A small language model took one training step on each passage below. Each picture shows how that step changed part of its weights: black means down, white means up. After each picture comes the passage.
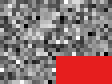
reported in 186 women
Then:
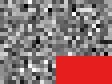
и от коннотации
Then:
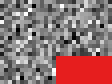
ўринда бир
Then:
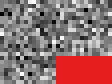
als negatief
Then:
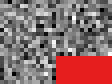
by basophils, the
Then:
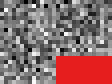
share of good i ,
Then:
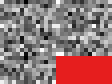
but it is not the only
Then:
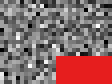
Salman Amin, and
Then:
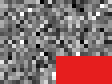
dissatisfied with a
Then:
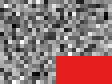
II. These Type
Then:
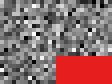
aid when instructing
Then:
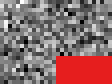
intended to serve the
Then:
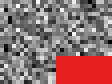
through electronic communication
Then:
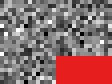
65 years old and
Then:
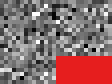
co-precipitation due
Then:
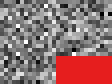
dos ecossistemas
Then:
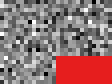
8QQ, UK
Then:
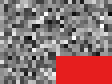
al menos con el
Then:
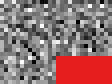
of complex fluids
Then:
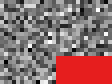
e oggi:
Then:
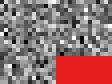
enables the models to
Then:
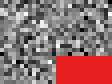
však mnohem
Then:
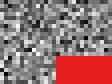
Commons Attribution
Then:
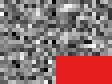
Xalaf ibn
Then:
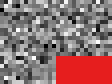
were obtained while other case could
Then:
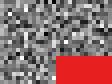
continue tackling
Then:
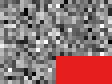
la salud y en el
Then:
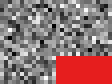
which was 2.43.
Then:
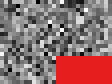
the "Apartment X"
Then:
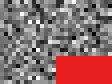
растворимы в
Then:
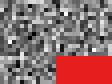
extremely complex
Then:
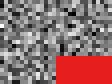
increased and extended -
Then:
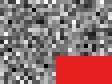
as the crime scene
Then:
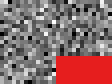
incidences and refines
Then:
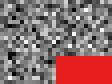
активностима и
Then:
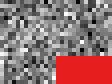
free CO₂,
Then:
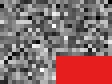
library" will be
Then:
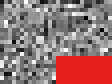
Russian studies.
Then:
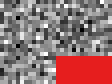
the ICC is not
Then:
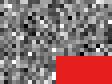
Aquaculture and
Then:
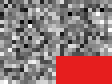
realization of what it is
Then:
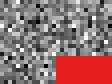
to Resolution N.
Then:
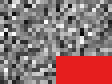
the article. The
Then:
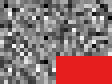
at studies such as those of
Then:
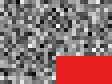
Verwitterung des
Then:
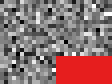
both student involvement and
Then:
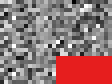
asosida muammoning
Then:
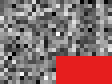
emission reduction delays
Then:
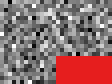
2016). La integración de
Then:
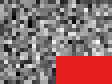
skin wounds of
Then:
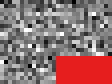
büyük bir
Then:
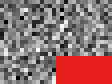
Zambia. We
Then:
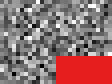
for goods and services
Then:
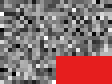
on its content, where
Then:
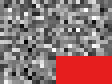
des effectifs de
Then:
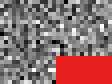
The macroscopic
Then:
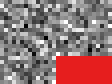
of the Study The main
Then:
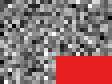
by replacing the
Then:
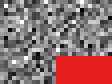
Carlos Dos
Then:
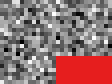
still they are linked
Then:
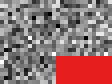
jamlangan asosiy
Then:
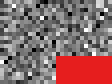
los ocultos, los
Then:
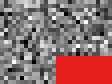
de informações em
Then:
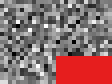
described as a function of
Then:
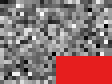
4.4 percentage
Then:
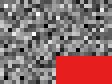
made. As shown in
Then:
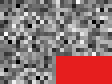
ان کے
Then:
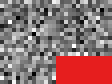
Windermere 4
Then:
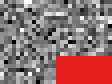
o manejo da
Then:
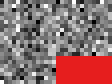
acoustic or electric
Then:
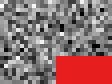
have been added to the
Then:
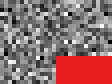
set up. The volume
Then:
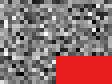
less fluctuation.
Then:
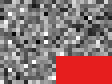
vehicle. The
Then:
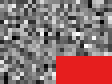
naturally explains the
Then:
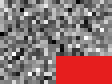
development and udder
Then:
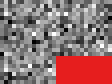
sent for examination to
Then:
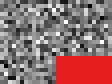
til va nutq
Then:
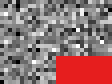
par le même
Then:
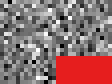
2013). The first position,
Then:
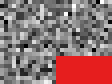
potential, rapid serial
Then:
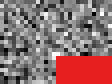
on their own values and
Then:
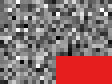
Mari Kristine
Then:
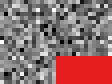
papers published in
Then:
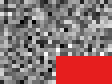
Some percentage
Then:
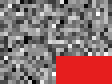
for commercial sexual
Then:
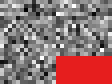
as limited dataset
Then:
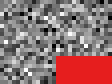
AD, in addition,
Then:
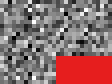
the most characteristic aspects
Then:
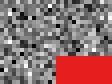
provides *seamless
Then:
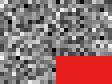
to the future, by an
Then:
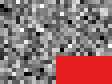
from the by-pass
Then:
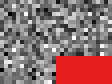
relação a população
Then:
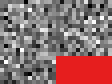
are more comfortable
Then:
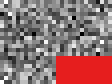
40 then CVI is
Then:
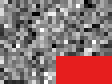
Narrator climbs a
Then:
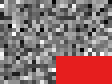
- Reserve Bank
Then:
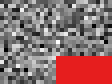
measured stresses at the
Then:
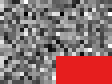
valence isomer.
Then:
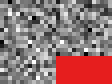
*Journal of European
